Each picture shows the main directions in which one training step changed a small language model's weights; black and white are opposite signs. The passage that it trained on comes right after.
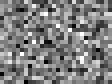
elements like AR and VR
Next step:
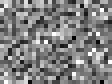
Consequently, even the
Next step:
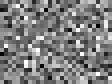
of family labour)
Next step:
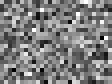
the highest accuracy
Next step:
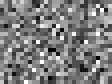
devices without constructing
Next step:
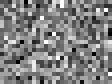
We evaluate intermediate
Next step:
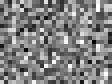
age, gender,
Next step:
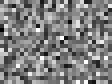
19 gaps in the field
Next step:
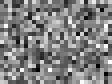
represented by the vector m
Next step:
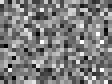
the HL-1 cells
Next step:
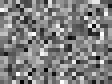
of patients, where mechanical
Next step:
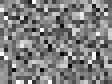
to Court to compel
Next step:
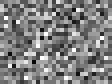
as it explores the results of
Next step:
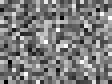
utilized for the computation
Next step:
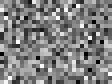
to the other classifiers
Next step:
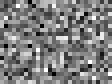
figure to the right to
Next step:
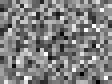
in material properties, such as
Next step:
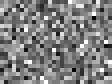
varying scales,
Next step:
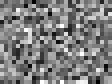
organic layer was
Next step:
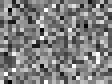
excessive exposure to
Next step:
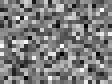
of the research topic to
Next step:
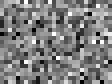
Figure 3.3 shows the
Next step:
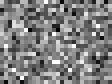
used for processing and accessing
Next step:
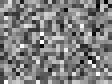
day of injury
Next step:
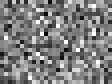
temperature with parameters presence of
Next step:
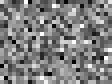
Extraction of Aloe
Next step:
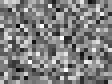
and staff protection
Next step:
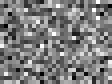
- Neutral:
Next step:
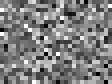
birth Q6 What
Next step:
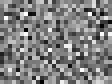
KLES Institute
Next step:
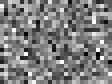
anaesthesia related
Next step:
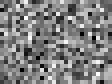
and the Nigerian state
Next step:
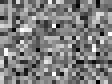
strength) etc.
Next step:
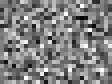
is achieved easily,
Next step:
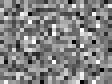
justice, and relational
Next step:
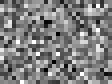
ensemble of housing
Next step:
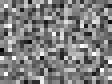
Statistics Data analysis was
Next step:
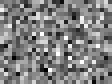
in public attitudes
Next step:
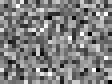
culture, complete blood
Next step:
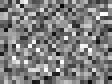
and an SVM employed
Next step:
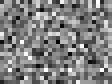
the floating film
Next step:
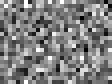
The experimental investigation carried
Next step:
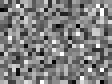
of regions, improvement
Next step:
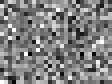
for military design
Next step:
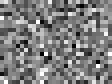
ICT systems”¹. The
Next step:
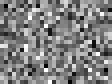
N_t be represented as
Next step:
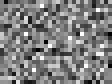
the seller, its
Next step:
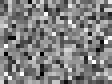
appropriate ones to
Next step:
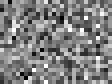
described in Figure 1 shows that
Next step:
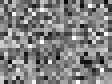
*Figure 4*. The glass
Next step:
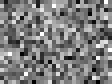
GDM or babies
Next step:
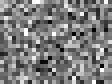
Phase change materials based on
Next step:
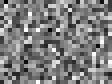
signal coming from the
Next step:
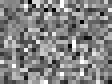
Additionally, Islam
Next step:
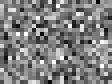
application of the GLM.
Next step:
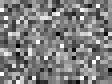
as a first approximation:
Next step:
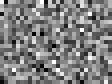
in improving the accountability
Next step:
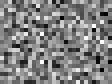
practice is complex and its effects
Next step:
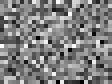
brain recovery by
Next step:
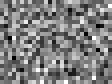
paper, the radiating
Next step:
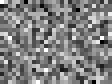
acquired from AE
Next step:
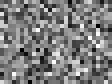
should prioritize the
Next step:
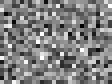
that multiple language
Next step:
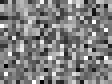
etc have been discussed within
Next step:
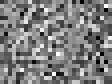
Botanical Garden
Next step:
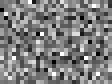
to the reaction, With
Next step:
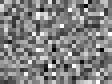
the STEM strand
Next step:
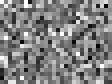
The success of information system should
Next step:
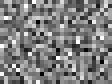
alloys limits their
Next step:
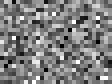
about 5 or 6 along
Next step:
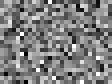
location are not at risk.
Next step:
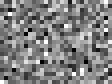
create a conducive learning
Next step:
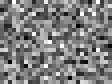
expected levels. MMR
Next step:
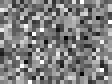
larger scales.
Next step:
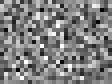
the improvement of productive
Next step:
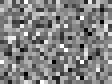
length increased, openness to
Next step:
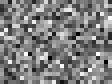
structural properties of the
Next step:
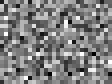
that have helped with the
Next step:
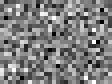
Due to limitations with
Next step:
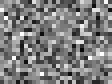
to our sins, nor
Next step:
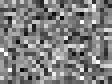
students will have over four
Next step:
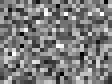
spaces closest to
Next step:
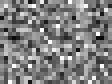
X) BR(X
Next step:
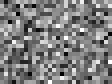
2c. Reduction
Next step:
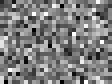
& De Wiest,
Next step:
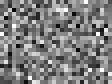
cohorts of patients with
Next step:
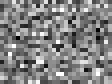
politeness. If
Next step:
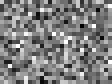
the 480 sample, those with
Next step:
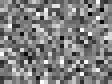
from reaching high efficiency
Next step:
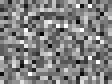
ecosystem. On
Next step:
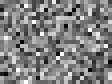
in front of the
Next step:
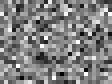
large surface area and therefore
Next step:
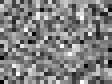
the coordination of relays
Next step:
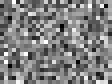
organisation programmes can
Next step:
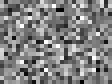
of cotton.
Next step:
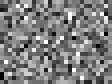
of their weaknesses,
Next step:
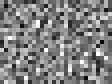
surgery for years, but
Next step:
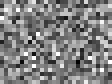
If the model can account
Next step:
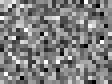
From April 1 to
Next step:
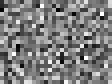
(a) We capture
